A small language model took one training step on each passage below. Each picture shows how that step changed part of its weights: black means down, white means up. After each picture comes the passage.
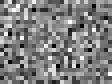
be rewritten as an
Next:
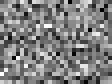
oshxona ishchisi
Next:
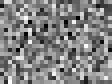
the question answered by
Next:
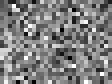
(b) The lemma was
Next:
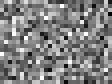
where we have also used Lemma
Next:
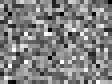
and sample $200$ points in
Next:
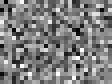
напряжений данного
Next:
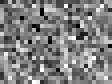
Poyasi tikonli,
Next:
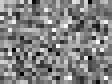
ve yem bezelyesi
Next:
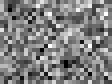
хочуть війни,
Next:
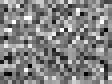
for 141 out of the
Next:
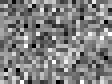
vida das populações do
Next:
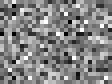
of division by zero.
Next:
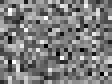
qolgan. Shulardan
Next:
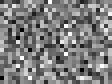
nuevo, con conchas de
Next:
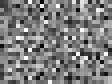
als got got ist.
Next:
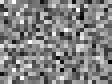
orang Madura melihat
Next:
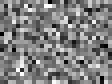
Korea.}, \ and
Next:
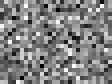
sottovaluta il
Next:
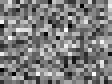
do mundo, ela também
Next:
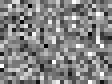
família e ter
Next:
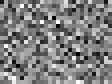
do plano proposto Até
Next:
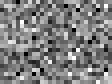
el cribado de diabetes
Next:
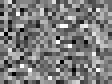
hamjamiyatlar jamiyat
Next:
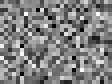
этник тарихи.
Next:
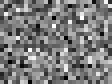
that requires further justification
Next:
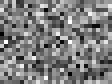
народом стало
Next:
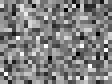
controlerend accountant
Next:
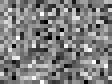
kamaytirish tavsiya
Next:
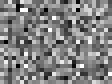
professor Bo'taboyev
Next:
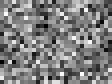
solo una domanda fra
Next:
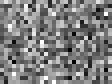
previous part of the proof, we
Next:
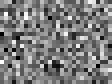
ularning har biri nizolarni
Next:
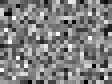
\ref{appendix}). Our
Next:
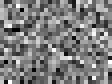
inclusão de textos
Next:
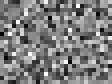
Узбекистан в сфере
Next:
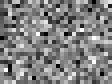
line. \newblock {\em
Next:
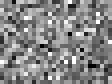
over a discrete space. The order
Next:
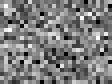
foram enumeradas de um
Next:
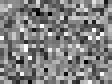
that coincide with sides of
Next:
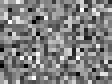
didn't depend on this
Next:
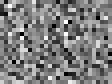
Qodirova F.,
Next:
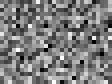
va insoniy fazilatlarini
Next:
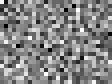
contribue à transmettre
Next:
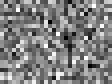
Infantil, a
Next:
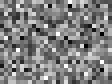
the location of the sensor
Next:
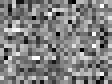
inherit some properties from their
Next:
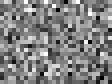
Since this procedure is independent of the
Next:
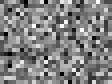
Society Lecture Note
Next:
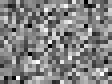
бўлувчи ғоя
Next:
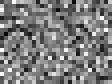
educacionais, podendo
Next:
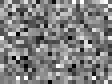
is not true in general. If
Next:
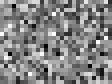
The same arguments work for the
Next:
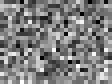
mode of drying.
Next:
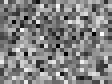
indicador de gravidade da
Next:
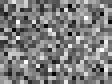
the results of the previous iterations
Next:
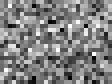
entanto, à medida que
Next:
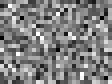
damping admit the
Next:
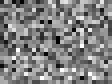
after 1000 iterations of both
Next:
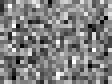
By a similar argument, one can
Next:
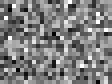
overdetermined linear systems -
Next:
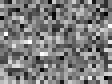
bC$. Now $e =
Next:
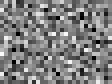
на финансовую
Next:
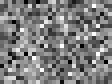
indicadores cuantificables del
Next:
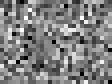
in their performances.
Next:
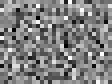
general, critical metrics may not
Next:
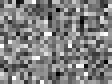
стереотиплар ва
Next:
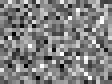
the $p$-rank of
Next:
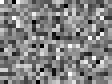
siklus II sebesar
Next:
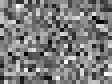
huquqlarini himoya
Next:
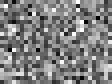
paper, e.g., the
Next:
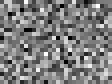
Det er vanlig å
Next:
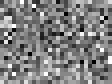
случай. По
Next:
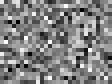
Lemma \ref{indep}
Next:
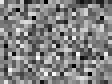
Lernende als auch die
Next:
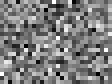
seuil : visite de
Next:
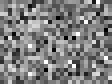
the collection of the simulated
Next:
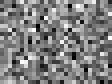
independent components. The resulting extension is
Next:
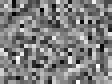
work is a novel approach to
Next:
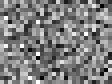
der Eisenproduktion
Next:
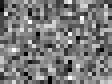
be thought of as graphs
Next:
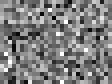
paper, experiments were
